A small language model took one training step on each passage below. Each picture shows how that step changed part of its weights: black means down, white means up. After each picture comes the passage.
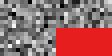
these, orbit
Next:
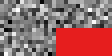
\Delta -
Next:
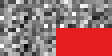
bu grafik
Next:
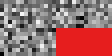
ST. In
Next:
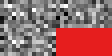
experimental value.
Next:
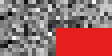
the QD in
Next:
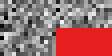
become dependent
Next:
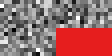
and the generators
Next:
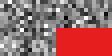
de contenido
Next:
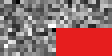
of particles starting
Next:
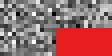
the financial
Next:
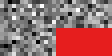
a todo
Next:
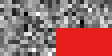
dengan dasar
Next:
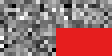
we show that the
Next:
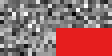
the brain may
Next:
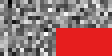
| <input
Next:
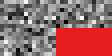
changes. \item
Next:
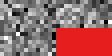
bir katta
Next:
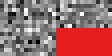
In other words
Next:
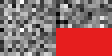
of initial fraction
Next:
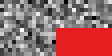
difference between input
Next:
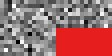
(entre 5
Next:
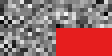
Q}$ is
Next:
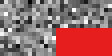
measurements for the
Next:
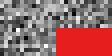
the methods when
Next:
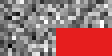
o no una
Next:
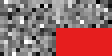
//Journal of
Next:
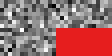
$q$ of
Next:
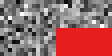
by translating
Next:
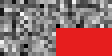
She was
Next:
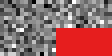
Another relevant
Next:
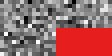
approach the presence of
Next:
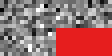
en cada
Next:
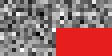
is the modified
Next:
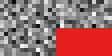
emission and of
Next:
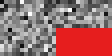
e intensidades
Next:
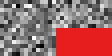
of supporting
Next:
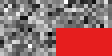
a chiral
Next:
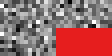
and the data
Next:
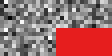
Technology of
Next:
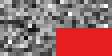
the sensitivity of
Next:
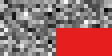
characteristic: current
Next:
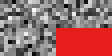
which we denote
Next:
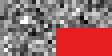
gestão e
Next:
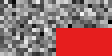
aid of
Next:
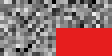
being Thermal
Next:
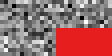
somos por
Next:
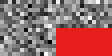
proteger los
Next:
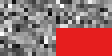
as from the
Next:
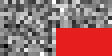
leads to
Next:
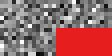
that the object
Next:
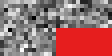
affected by different
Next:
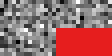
era considerada
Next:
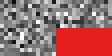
8 and a
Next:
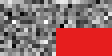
Mach number}
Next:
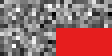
scan covers
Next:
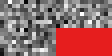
olib chiqish
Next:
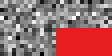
part displays
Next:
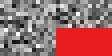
the constraint
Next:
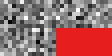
a function of
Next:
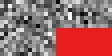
através de
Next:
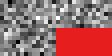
a result they
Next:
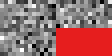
muhim omil
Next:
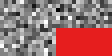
o resultado do
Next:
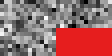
small changes in the
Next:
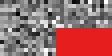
se mantiene
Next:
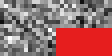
layer from the
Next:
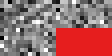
present work.} We
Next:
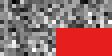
digital additive
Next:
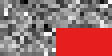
que hay
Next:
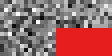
the exciting
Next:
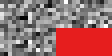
las diferencias
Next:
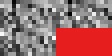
with the vector
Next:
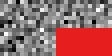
ijodiy faoliyati
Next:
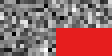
to validate the
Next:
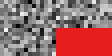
the design of image
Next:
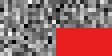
as a $\rm
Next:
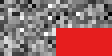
rates. For
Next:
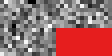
concept of
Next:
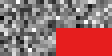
a HD system
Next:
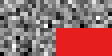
El clima
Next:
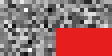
obeys a
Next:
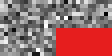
and collide
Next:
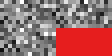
between this coefficient
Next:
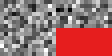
o gado,
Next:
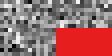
used in the corresponding
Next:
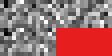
o que é
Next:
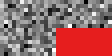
long terme,
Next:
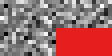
на выходе
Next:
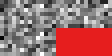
tabel pada
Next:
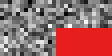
sense, in
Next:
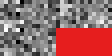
only for health
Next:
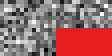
his stay at
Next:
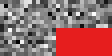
agotar los
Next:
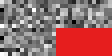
each local region of
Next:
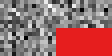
and so the
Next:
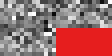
que han
